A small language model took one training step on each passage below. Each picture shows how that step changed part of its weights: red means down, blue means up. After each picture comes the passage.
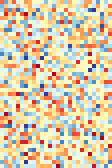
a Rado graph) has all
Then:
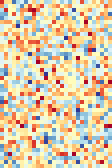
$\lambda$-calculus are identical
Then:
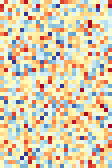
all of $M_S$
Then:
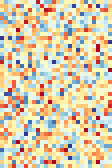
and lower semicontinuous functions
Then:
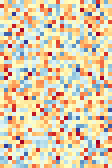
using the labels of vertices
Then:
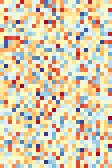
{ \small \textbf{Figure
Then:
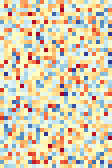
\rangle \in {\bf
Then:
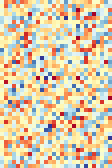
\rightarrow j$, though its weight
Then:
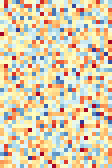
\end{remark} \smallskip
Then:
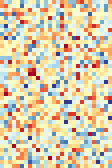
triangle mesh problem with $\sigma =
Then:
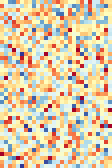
are diffeomorphic to the surface
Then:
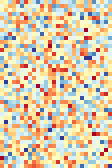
can state and prove this proposition we
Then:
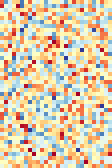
tangents at their endpoints.
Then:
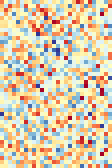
this appendix, we provide a
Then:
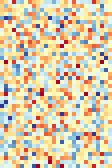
State University, Baton
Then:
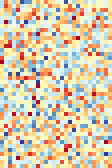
Budapest at the
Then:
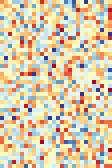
. \end{equation*} We
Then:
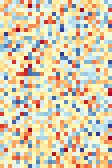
\in \mathbf{Z}
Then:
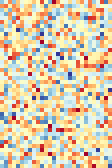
$c=1$ corresponds to
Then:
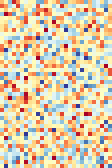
helix if and only if
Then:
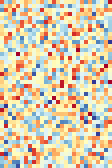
This class is a quasiminimal
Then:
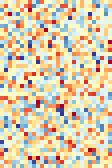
\, , \end{equation}
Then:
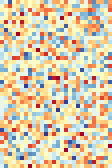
error on $\Gamma$.}}
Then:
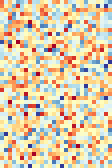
where $\mathrm{pr}: X
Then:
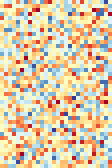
a small constant. In case one
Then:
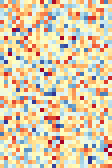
$n=6$, respectively and
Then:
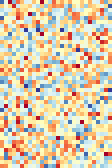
A $d$-dimensional Euclidean space
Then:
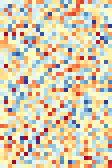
2, 3 and 5 in the
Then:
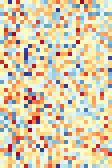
term in the energy equation, following
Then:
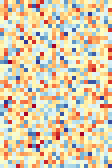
\cite{1} while for
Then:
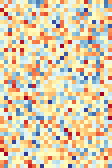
error compared with the left panel,
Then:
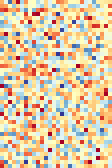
been also announced
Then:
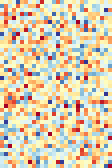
We prove {\rm (ii)}
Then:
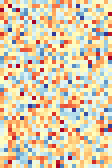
restricted submodel of interest. For
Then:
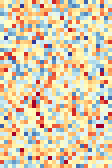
of $W$ (which always
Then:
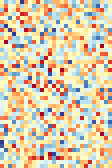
interval of $C_h$
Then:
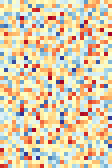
the occupied (on)
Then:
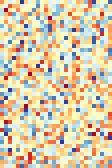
verify the computer program used.
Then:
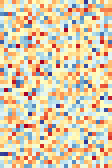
to be considered in this work,
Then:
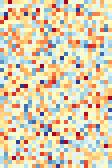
$Z$, des applications continues
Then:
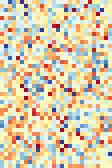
work of Ermolaev
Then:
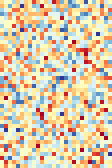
of $J_i$ for
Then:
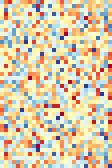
\Omega_s^J =
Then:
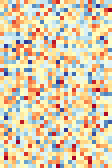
is algebraically nondegenerate, and let
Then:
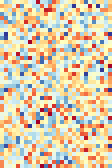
and \eqref{Fourier
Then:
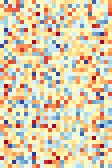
affine classification of curves in an arbitrary
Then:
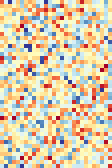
steady solution. We consider the following
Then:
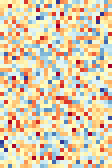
event $\Gm$ gives an upper
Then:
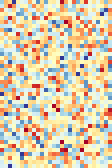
a solution with a deterministic cost
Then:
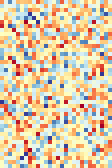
SLC on $M$.
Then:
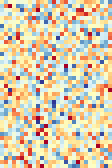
function $a_{N,\Bbb
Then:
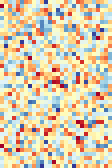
relations suffice. Then each
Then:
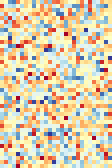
are critical points of the area functional
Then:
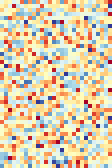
\\ \beta &\longmapsto
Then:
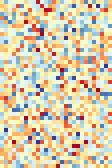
and in engineering. In this
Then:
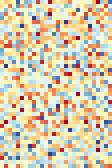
Bernoulli system and is
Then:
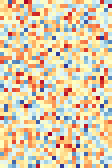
semi-continuous, we have
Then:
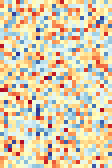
only enumerate the arc selection
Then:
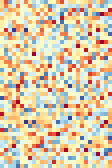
the advantages of this is
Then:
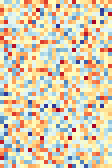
graphically compared for various values of
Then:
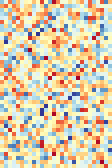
$H_2$ are given
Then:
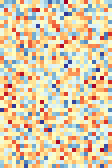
SRH approach, we pass
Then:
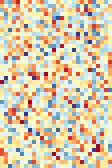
section by stating some properties of
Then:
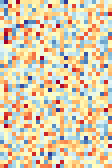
\text{for all }
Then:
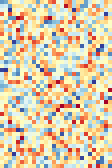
only if the image of the polar
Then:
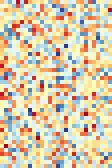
was introduced for shape processing
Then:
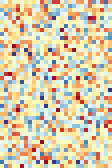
$p\in C$, is
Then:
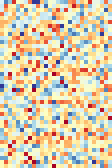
of $\realnum$ between
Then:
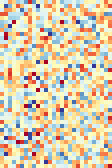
Figure \ref{Fig2}).
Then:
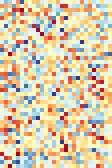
plane and Hurwitz
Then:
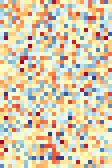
$A$ is a complete set
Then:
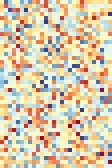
length avoiding a given set of
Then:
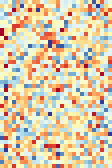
in even dimension $n$ is
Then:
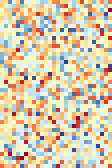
functional. In addition, the test
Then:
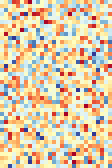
coset graph is denoted by
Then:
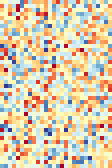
over $K$. By a
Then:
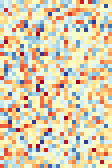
2D based on the periodic
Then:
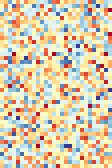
is, \begin{itemize}
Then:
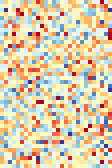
$\alpha'$ est choisi
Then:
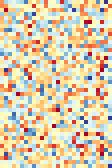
a certain random process determined by
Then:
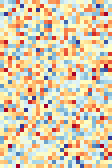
in the work of P.
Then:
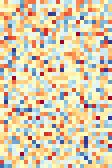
1\delta \left(
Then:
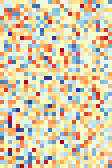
then the convergence in distribution implies the
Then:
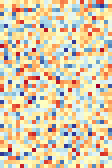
given by the Riesz
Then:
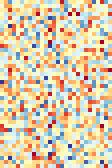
the nonsmooth equation-solving
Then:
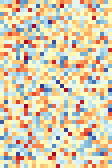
bounded, due to the well known
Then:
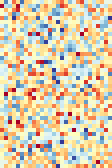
say $\cE$ is
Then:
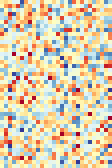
that, if $\lambda \in
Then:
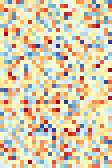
far greater diversity of
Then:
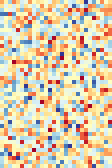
to the non-asymptotically
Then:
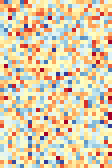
an open $U \subseteq
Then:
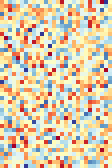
the real line, the distribution
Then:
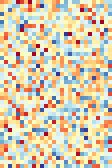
\textit{Proof.} The condition
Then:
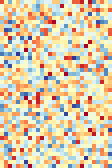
also been considered as a potential
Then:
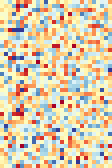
volume of the section of unit
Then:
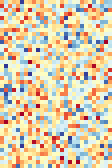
split-curves of degree
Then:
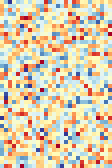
occasionally been useful;
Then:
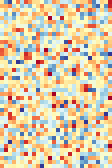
algorithm achieving such pseudospectral
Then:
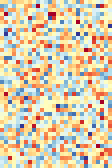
a graph. \paragraph{} The
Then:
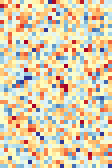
$(y,z)$ satisfies the
